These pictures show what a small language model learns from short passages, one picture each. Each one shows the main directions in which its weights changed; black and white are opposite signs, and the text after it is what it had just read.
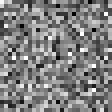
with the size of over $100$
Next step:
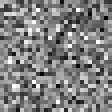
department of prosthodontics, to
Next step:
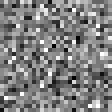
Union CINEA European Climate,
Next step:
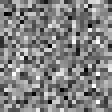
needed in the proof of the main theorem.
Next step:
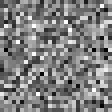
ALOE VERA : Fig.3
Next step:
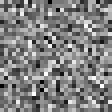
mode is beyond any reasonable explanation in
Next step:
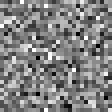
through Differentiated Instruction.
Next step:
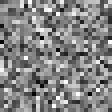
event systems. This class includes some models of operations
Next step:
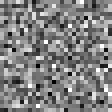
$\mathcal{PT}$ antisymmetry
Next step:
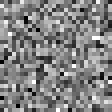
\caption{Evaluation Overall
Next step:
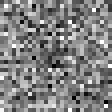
consists of reduced loops based at $u$.
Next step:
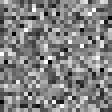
and post-edge polynomial functions at the edge energy
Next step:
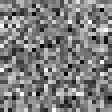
of immunohistochemical
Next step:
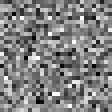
of Roast-Leaching Methods Using
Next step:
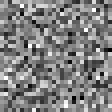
advantages of superconducting electronics[34]
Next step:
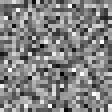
$h_{u}<\infty$. With probability
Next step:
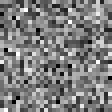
disks whose boundaries lie on Lagrangians
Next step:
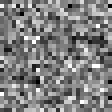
image requires a number of components, including two
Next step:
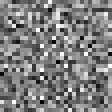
TCP (T) position. A cutting
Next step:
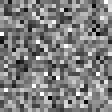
will factor through $P_{\theta}$.
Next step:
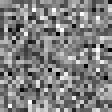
in Assumptions A and B):*
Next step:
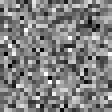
is a continuous Riemannian metric $g$ on
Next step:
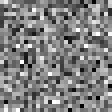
and that the baseline standard deviation be $< 7$
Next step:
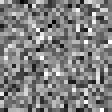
it is possible to identify distinct spatial profiles for different
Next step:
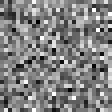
They have considered only the bandwidth reservation among
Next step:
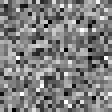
From $a$ and $\xi$ we find
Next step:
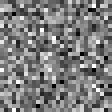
of Quantitative Inorganic Analysis',
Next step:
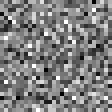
2.8/d$ with the choice
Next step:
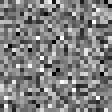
larger sample is needed. In his study,
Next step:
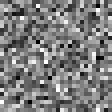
of language units, compliance with the rules
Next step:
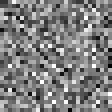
the proposed nonparametric snake model.
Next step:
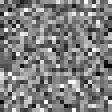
seen in the early 2000s, implying important
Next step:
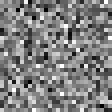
kinematics suggests that there exists velocity
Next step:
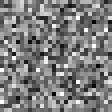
Efimov theory with the parameters of the
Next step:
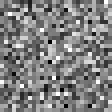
an impulsive controller, which simply
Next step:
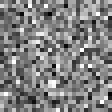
subspace shows that there can be no more.
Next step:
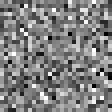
in Fig. 5. Results are in good agreement
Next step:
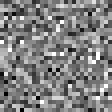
of the $\varepsilon$ distribution, the
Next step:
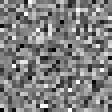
gradient steady Ricci soliton with bounded
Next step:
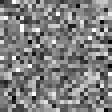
the most dominant species in the urban area
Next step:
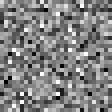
Muminov O, N-
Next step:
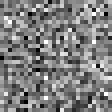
shellac were treated as before, 50
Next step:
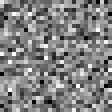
to the Socio-Demographic
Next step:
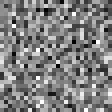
J. Reine Angew. Math.
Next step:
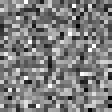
every 40k steps config={ # Environment
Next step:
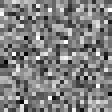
a water reservoir (figure 2,
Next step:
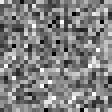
it cannot go on much longer~-- for by
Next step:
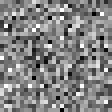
of $pp$ pairs (cf. Fig.
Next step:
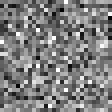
\mathcal{D}^i) \rightarrow
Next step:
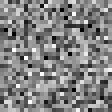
+ \vert \Delta u\vert^2
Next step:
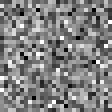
image of the quadric, and the other is
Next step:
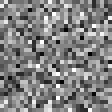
\section{Concluding remarks} In this
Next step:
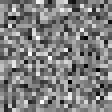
is completed. \eproof \elemma
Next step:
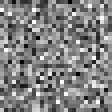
sized using different number of parameters.
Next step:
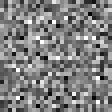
electrical current. A photovoltaic
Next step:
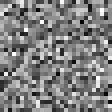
defined project objectives, scope of the
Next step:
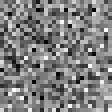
labeled by $\vt_0$,
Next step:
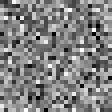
the existence of the full expansion. For strictly convex
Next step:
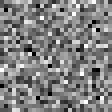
& = & \alpha_{EM} \kappa
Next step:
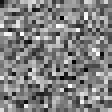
to hold for infinitely many $M \in
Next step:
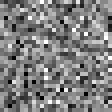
small.} \end{exampl}
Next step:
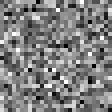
we say {\em reals} we mean one
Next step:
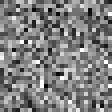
over the partition, see e.g.
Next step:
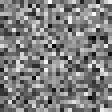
know the range of the approximately unitary equivalence classes of
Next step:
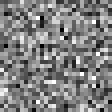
present research work combines experimental, numerical, and
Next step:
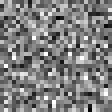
along the ray the depth is placed.
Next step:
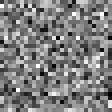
interaction between two 20 Na atoms clusters, in units
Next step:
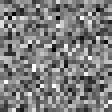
of electronic spectra with pressure and doping.
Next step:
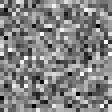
suppose $P_2\subsetneq
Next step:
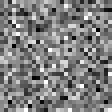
BER in wireless communications can be
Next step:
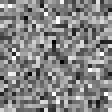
\mbox{ attains the maximal entropy}\,
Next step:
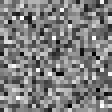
Electrical Energy in the 21st
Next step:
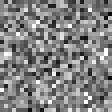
have 224 constraints with the primal variable
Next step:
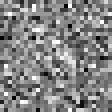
as each contains a point of~$t$.
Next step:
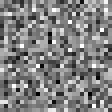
in cuprates implies the presence of
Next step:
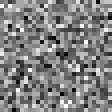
\text{and} \quad \EE
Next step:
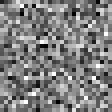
samples. Based on the results of UCS
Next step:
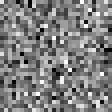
process at high temperature and need cooling the
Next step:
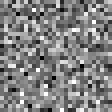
resistant to Ceftriaxone
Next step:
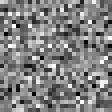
type. Work in this direction is in
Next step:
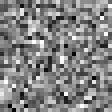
marginalisation of feminist perspectives and
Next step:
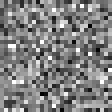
in **Fig. 3b**). An additional
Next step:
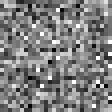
this inequality holds, the reentrant flow
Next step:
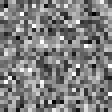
occurs if and only if the homomorphism \[ T
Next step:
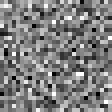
because tourism consumers consisted of people with
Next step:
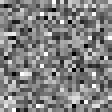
anti-HCV in Hemodialysis patients
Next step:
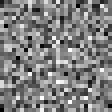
with standard drop-down lists, many
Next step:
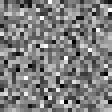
bone cut out from the skull. It
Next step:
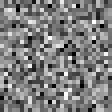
still able to perform the activity. But for
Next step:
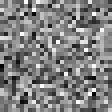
open subset of $N_{\Omega}$.
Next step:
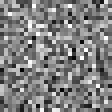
is emerging as a successful, environmentally
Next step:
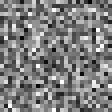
or $n$ is a perfect square.
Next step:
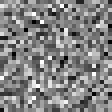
start basically from a late-time de
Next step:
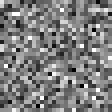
to improve productivity and sustainability. It
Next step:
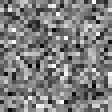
are shown in Table III at five time
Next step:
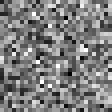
can further isolate the infinite sums, which
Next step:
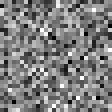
SP2 method until convergence (40 iterations) with
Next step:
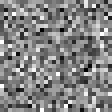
of KOH and OPDA,
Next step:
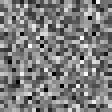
Experimental settings and evaluation We perform the proposed model
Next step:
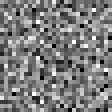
lines. Peterson has given a remarkable
